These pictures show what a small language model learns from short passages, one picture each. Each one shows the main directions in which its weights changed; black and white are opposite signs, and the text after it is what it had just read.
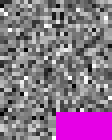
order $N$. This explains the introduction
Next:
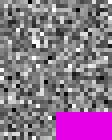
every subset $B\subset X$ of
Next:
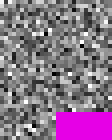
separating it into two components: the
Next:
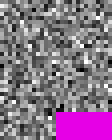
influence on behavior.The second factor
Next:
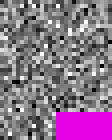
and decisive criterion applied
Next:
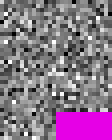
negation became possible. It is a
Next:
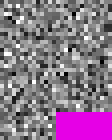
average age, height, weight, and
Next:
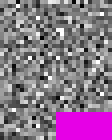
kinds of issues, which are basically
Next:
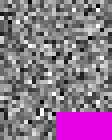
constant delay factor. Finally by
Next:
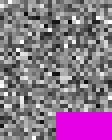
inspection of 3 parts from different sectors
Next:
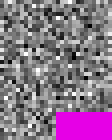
admissible strategies $\varphi$ for the
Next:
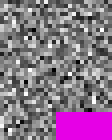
uniformly for $c \in
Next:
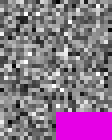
*et al.* [12] revealed
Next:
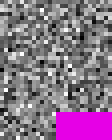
highly important in such a situation. It
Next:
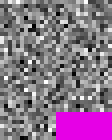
\begin{equation} \exists r>0
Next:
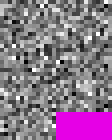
completely understood when the lowest component
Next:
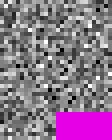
the operation of organization and remove the
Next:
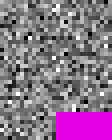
grid. The third diffusion
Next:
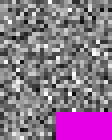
permutation toward right $\tau$ acts
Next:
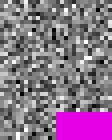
uncertainty. Keywords:
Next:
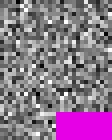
In the first step, we eliminate the
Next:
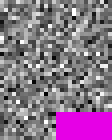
mental deficiencies also aim to
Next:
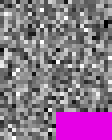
the adsorbent surface and
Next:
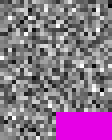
perceive, feel or behave
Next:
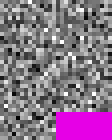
This bill interestingly not only makes
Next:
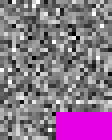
\cap I_2)$ so that they form a
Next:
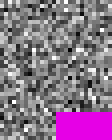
harmonic extension \begin{equation}
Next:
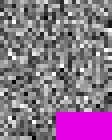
as previous studies and scientific
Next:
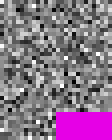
randomized plot design with three replications.
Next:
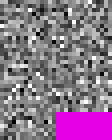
$m$, and similarly for $S_N
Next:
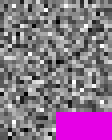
LTCs, which provide weaker
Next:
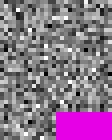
i.e., which depends on $N$ only
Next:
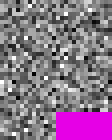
is appropriate to recall the general
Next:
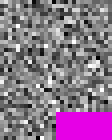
and Nouri et al. 2006). At
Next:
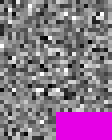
are descriptive, and frequency
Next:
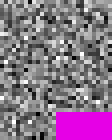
so it can be represented by an expression in terms
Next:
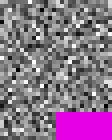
fits the case of continuous time, where
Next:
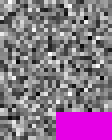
koeffitsient 1 0,7
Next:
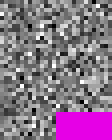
committee to develop an action plan that
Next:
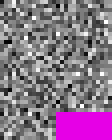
dominating process'', the sub-critical
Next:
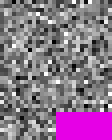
also as a time of deep economic
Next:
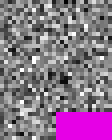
orbit has action $c$ and so this
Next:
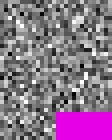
lagoon, supporting diverse
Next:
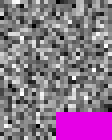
- \delta _x ( u^n
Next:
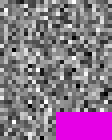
\begin{bmatrix} 0.6 &
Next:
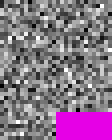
\le r < n$ and $\lambda$ is any
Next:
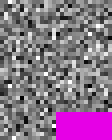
Utilized anchor items from
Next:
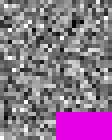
damage either in the stability of
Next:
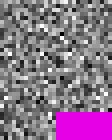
a traditional train and test procedure using
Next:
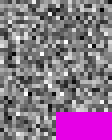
internal structures are cropped along the
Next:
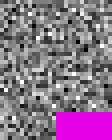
minimal number of balls satisfying some conditions an
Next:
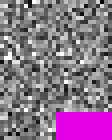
a narrow area, dense population and
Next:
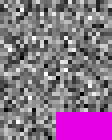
\ref{thm1.1}, we still
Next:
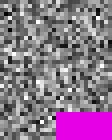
are those where the predecessors took the time
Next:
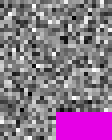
a duality structure on $\cM$ and
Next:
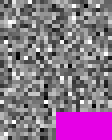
complex case, we need the metric function
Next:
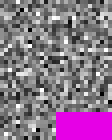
price are important buying behaviour among
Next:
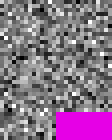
\smallskip A $k$-form $\omega$ is
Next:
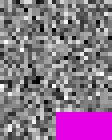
Ben Weinkove for their suggestion
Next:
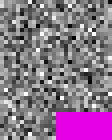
result is true for each link
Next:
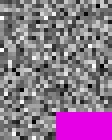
to and comply with access and
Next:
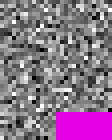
Material Research*, Vol.
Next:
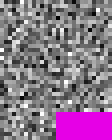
\eqref{syseqn} were a
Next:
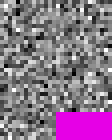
Kilgman AM (eds).
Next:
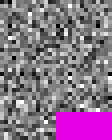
far fewer breaks have
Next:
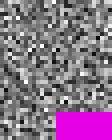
to address all functional diversity
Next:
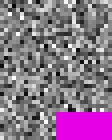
solutions, see \cite{Ser2014}. The
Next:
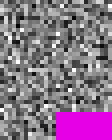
general complete intersection threefold $X$
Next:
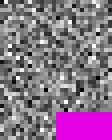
via the free $\Z$ action of
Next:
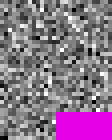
normal delivery, Mrs.
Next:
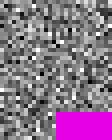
antigen plus alcoholic
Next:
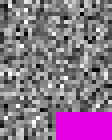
phobia in offspring.
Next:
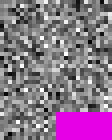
Once Fig. 12 Potential
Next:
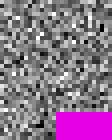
a few NIS that had not been
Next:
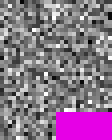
been incorporated into a single
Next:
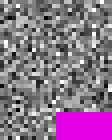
10 epoch, (b) graph accuracy
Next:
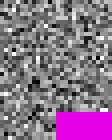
respectively, for the methylene peaks
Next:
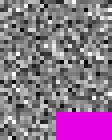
$G^*$ is faithful on each of its
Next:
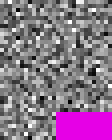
such that there is a $\lambda \in
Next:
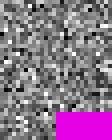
and Knowledge Sharing For
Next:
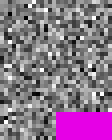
parameters are presented in [Tables S1 and
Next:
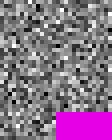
always looks towards
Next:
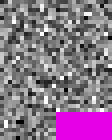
12. Comparison of analytically
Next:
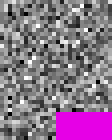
-drop As can be seen from
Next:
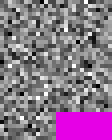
Besides, the study is different for the cases
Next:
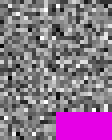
other simple zero, as well as the stratum
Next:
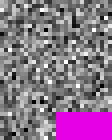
length=450 s significantly decreased by
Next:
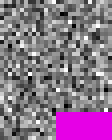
(Saura and Bolívar,
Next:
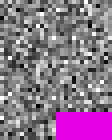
the corollary follows. \end{proof}
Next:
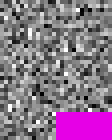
\refitem bosu08 A
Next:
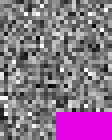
Operator of the Neighbourhood energy
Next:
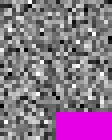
Model, the system has a grand mean of
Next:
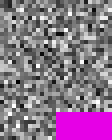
case that we can apply the 2x2 matrix model
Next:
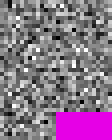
susceptible for caries.
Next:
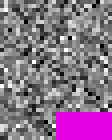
preset macros: $\<$,
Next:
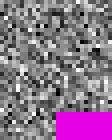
determine these disturbances
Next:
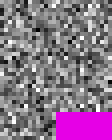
power and energy requirements for a standard
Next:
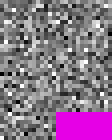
visualizations (Parallel
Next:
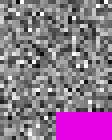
which is the infinitesimal generator
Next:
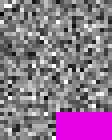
reported that their proposed method had a
